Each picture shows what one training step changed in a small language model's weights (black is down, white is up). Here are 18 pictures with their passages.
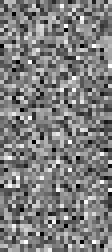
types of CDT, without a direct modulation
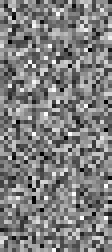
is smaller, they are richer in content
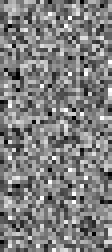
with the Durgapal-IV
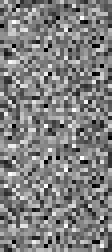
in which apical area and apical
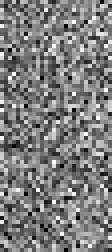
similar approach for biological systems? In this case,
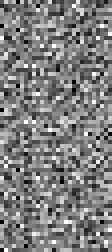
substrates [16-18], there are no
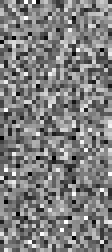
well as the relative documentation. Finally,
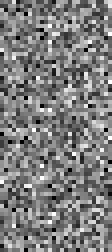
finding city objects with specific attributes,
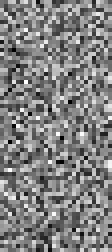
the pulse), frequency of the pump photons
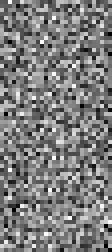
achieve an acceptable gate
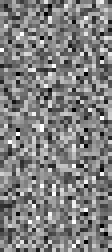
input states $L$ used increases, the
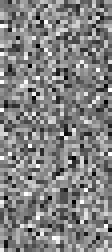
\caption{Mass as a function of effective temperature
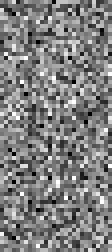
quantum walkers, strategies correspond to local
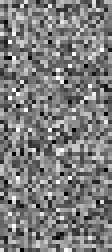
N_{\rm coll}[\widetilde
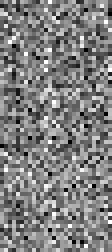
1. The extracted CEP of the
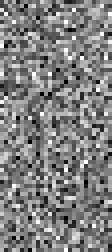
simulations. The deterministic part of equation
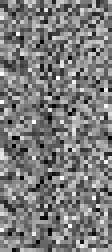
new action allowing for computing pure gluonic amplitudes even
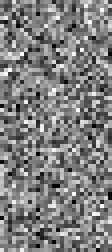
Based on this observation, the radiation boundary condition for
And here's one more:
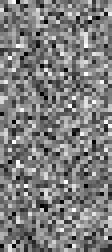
perovskite structure lying on the planes
